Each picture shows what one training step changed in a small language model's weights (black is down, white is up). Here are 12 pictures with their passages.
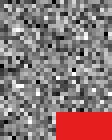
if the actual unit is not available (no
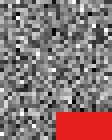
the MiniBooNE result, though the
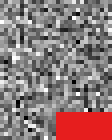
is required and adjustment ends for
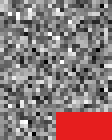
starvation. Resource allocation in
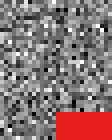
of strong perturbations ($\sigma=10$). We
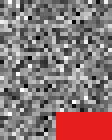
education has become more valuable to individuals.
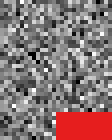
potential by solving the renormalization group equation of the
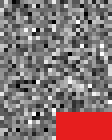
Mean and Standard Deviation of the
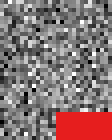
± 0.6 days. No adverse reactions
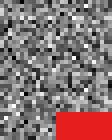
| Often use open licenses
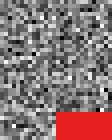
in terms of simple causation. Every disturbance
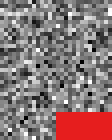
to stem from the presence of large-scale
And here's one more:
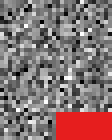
a high incidence of tumors, most of which
